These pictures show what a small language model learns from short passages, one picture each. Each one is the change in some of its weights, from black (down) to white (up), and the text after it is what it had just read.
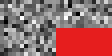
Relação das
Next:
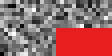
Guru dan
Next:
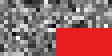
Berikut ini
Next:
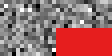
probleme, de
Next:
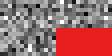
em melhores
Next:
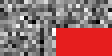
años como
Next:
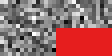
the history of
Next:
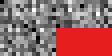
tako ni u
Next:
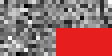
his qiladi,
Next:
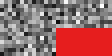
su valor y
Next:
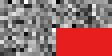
tashlashadi va
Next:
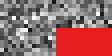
Science and
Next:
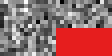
llevó a
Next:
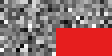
это была
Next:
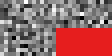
HOME |
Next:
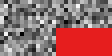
las mociones
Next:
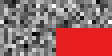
Esta investigación
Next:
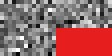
het aan
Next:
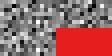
Economic Sciences,
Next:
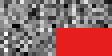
киради ва
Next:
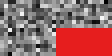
- Gong,
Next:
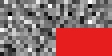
para peserta
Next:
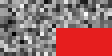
en las instituciones
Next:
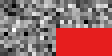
im März
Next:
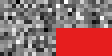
in principe
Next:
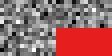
su dispositivo
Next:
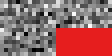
determinar la
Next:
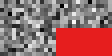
às ações e
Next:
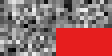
con mortero
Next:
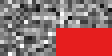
is Reading
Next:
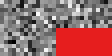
in Higher
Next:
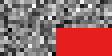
donne le
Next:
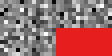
autoral e o
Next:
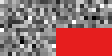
a aplicação do
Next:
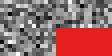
ler e
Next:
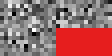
se adapta
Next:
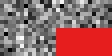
der Produkte
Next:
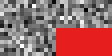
professores e
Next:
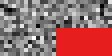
that there are
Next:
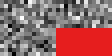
– система
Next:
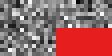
как форма
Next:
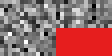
Mining University,
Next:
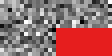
o impacto
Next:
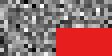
casos: I
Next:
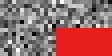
texnologiyalar asosida tashkil
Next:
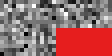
ikki asosda
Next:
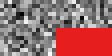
the acid
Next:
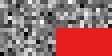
bot sich
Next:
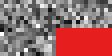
promedio por
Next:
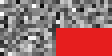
can give the
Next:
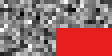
do efeito
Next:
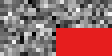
dentro del
